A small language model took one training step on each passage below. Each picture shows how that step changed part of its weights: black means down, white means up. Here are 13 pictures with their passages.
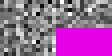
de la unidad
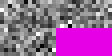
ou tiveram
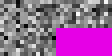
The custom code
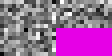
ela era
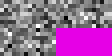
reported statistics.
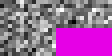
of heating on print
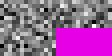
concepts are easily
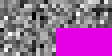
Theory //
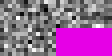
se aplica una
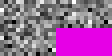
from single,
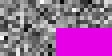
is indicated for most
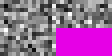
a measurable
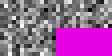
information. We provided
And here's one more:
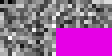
or specialised
